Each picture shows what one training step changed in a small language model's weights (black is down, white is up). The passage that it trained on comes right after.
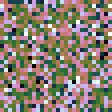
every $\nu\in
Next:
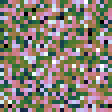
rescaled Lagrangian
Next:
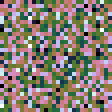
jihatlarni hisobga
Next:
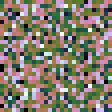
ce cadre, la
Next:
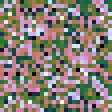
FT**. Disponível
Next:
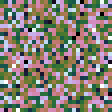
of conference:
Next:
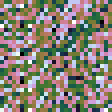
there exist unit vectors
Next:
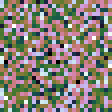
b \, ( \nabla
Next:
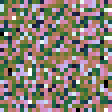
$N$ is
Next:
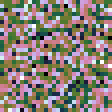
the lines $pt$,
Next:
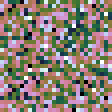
For any $x
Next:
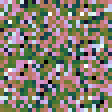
sonsuz gibi
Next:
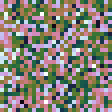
In this case a
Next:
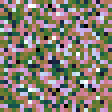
Gambar 13
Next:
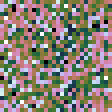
a contradiction, that
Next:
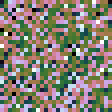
three-page tangles
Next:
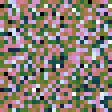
Paulo Eduardo
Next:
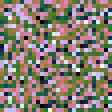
works]*: v
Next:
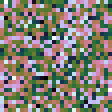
usullari va
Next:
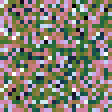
is a group \(
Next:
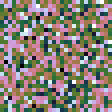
zijn leden.
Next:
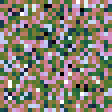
y Park,
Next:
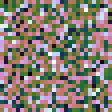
symmetry result},
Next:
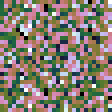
Sendo assim,
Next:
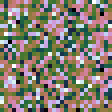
les organisations
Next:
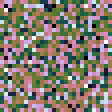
com o pé
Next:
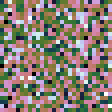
ad insegnare
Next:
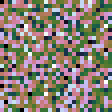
matrices are commonly
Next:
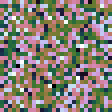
were considered. See also
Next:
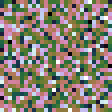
wavelet transform for
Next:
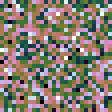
confiar na
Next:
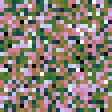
layer $Z$
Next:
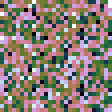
dengan negara lain
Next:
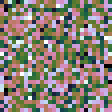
\geq 0$ and
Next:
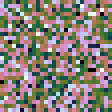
the curves fill
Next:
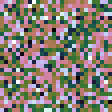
introduce a polynomial invariant of
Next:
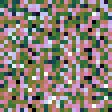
of the NAS of
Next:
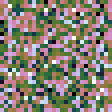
tabellen en
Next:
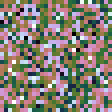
is the dual idea,
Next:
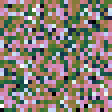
bilan kengashlar
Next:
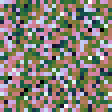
into an inverse {\it
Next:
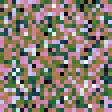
Fourier para distintos
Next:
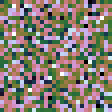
Ils estiment
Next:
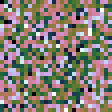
first non-singular
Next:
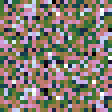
embargo, se
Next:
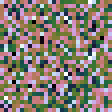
remite a quién
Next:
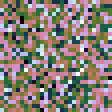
so-called {\it
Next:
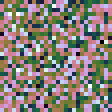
and for each bounded
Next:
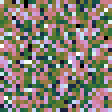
excesiv de
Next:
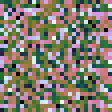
Slika 3.
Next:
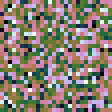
ressaltar que
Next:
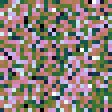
we take into account the
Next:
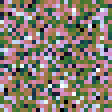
\item Expand
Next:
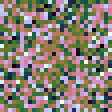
y tradiciones
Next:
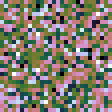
full of risks and
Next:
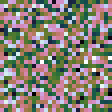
to that of a
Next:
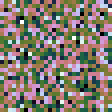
Sarboz –
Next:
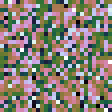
на различных
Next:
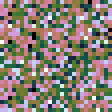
from certain other nearby
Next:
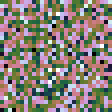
s_1 \ldots
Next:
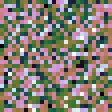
se necesitaba para
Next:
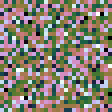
and $C'$ satisfy
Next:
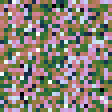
по поверхности
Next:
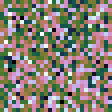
a Lipchitz
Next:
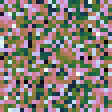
the forcing and
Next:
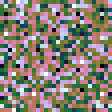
learning. For
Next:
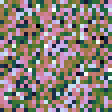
1. Introduction There
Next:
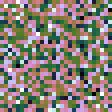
in learning theory.
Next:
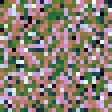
arrows between the
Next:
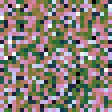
construction for obtaining
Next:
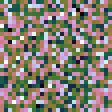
is an injection.
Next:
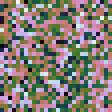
structure fixée du
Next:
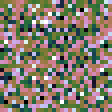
de Sociologie
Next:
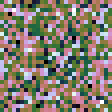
yandan susam
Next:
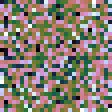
condition are still open.
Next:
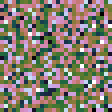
ese santo o
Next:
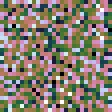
Límite de
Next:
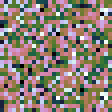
results. (For a
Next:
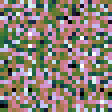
send $-J$
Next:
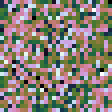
as shown in Fig.
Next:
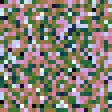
entries are less than
